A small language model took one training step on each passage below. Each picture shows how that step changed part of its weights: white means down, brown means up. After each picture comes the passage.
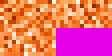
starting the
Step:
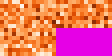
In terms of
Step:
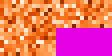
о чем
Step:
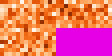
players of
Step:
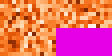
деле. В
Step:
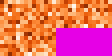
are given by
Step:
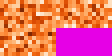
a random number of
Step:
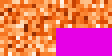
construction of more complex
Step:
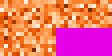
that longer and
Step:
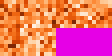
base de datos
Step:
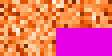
medida que
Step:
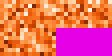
as family,
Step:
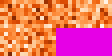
is not easily
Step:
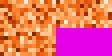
for program
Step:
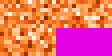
$a \colon
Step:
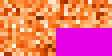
Yok 2
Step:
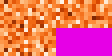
Brasil por
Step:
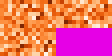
of my
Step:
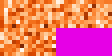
için bu
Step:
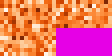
and its correct
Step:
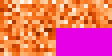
continuous it is
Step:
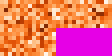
luas dan
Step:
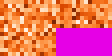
Schäfer am
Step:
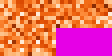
b) \in
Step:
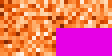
field that could
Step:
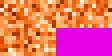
creation -
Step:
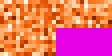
Theoretical And
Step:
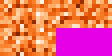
\times \ldots
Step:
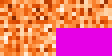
is the other
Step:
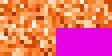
Analysis of
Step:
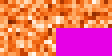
of the variable
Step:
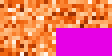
ranges from
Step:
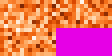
algebra, {\it
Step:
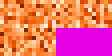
u \right)
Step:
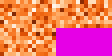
alunos no
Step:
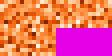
Make data
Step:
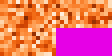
wage index
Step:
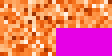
the cost
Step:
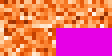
ml of
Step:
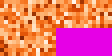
the volume of
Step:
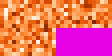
binary sequence
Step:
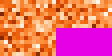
problems associated with
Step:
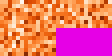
the platform
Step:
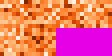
que algunos
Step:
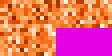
is also a change
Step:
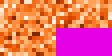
be treated as
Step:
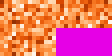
increases with
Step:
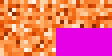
test construction skill
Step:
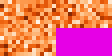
organisations that
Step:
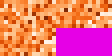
the basic
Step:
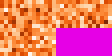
and this converges
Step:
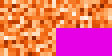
factors in the development
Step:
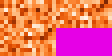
and in the
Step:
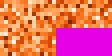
the remaining
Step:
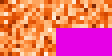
be easily
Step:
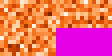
we have: $
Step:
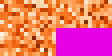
the pedals
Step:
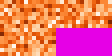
W. en den
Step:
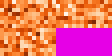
represent mathematical
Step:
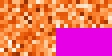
below. To this
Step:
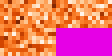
explores a class
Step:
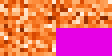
early childhood
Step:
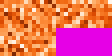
term, we mean
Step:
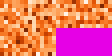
the $N$
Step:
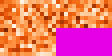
roots of which
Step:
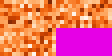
in the top
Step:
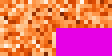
these areas,
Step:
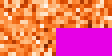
marginally higher
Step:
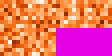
(to allow an
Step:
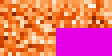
development of classical
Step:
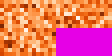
computation, we
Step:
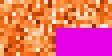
centered at
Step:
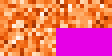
устных и
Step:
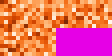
be oriented
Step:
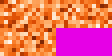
beyond individual
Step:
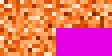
to diffraction
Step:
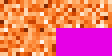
potential WG
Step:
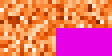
we show that the
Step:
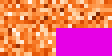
$k$ such
